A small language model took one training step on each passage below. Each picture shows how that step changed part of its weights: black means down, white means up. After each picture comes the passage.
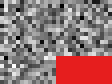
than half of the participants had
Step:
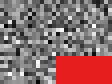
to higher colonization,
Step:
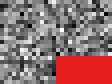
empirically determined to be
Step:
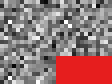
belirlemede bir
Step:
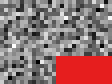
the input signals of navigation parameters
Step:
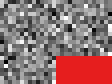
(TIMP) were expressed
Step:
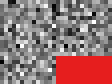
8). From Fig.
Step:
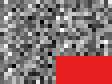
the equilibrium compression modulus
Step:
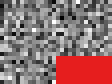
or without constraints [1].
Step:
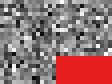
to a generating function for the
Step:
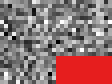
states. Uzbekistan
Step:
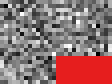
considered related to notions such
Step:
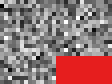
diabetes in years 13.19
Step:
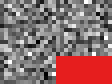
2: Defining test
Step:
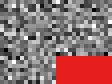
and Durcan,
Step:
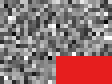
it was difficult to establish if
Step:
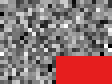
have limitations in predicting
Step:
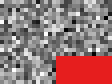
of the lower limbs,
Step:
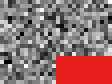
that pregnant animals have
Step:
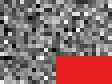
are corruption control,
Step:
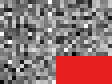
Success: A South
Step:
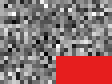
these structures consists in adding to
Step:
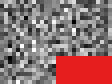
three years combined.³ The
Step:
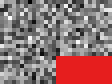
redesign process can be
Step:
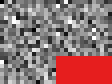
Wiring Fragmentation
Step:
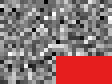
risk-free investment
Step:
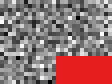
of resistors and
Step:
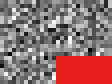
a science in the field of
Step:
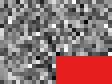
and no IBC was
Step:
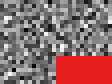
architecture model. industrial data
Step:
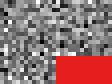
(2021), who identified similar
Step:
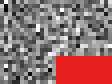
the audience to manipulate parts
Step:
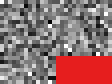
is a frequent problem in organic
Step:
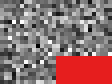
Jaccard Loss:
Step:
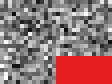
all data are available on personal
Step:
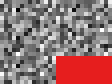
the establishment of the
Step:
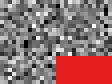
from Imo State indicate that
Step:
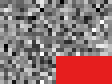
marketing has become a strategic communication
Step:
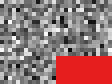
of the lowest level of the
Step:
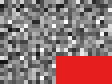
of the control group, since
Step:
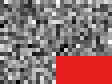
baby food, but
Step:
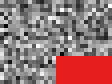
by handing over their
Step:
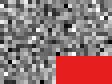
systems because humans have altered
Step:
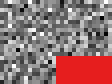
is of a prime importance
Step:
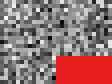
PKKS introduced a new
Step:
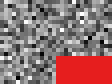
installed two tripping
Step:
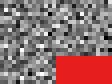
to successfully navigate its
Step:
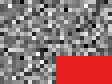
Admittance Y
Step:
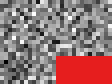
different regions of the world were
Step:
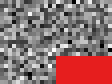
initiative, data reporting
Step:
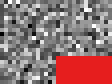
system : where PhH
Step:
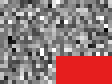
are having a high level of
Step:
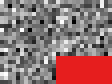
out using machine or deep learning
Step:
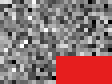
- repeatedly differentiate themselves
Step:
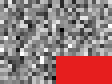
legal and societal challenges of
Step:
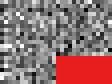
significantly different. Key words:
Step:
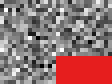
enhances the spatial integrity of the
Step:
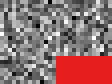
response are termed the storage
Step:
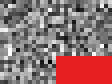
into a number of sectors.
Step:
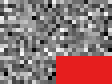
a tolerant attitude towards
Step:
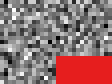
R. Attitude of
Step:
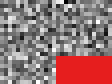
a particular social background,
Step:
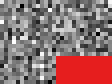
between the theoretical model and the
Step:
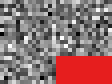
to its suitability for a
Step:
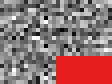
From the values of formation
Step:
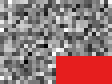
the surrounding social or physical
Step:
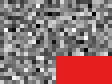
corresponding appropriate PBCs)
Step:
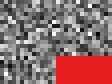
take. It also relies
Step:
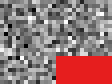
of Uzbekistan,
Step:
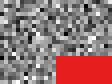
people from India and West.
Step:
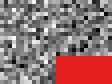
entitled to 5 kg of
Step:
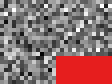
reading comprehension, is consistent to
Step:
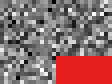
is to enhance human potential,"
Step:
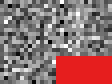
been reported to reduced protein
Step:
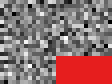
only one that protects from
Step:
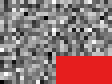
and times of fasting.
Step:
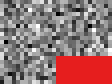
effects to teach English"
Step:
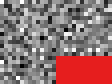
safety reporting, providing ideas,
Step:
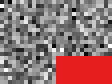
decline are in situations
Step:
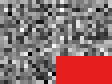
sensitive to their development in
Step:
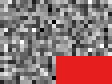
migrate toward and onto
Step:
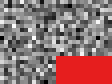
lines that on-average
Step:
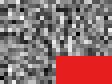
as the key search term.
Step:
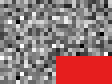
a year or two years after
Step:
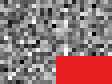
6]. A number of researchers
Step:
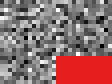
wood products & forest biomass for
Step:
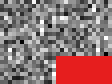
higher education and research sector.
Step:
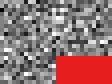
continuous-time trajectory
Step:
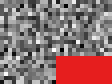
the CAGR has increased
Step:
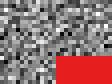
him, and he does not
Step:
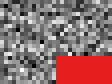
sources (Huang
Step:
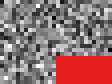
0.2M ester
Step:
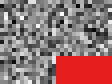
included. The first is a
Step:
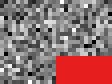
submit an environmental audit
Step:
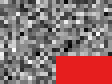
fits the EU reality:
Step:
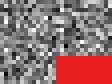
with environmental responsibilities. Consequently,
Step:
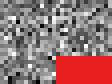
upcoming major events such as
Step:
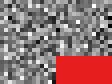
FORMULATION OF
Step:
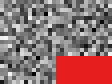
based on modern critical editions
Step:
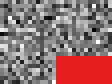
a straight line from close to
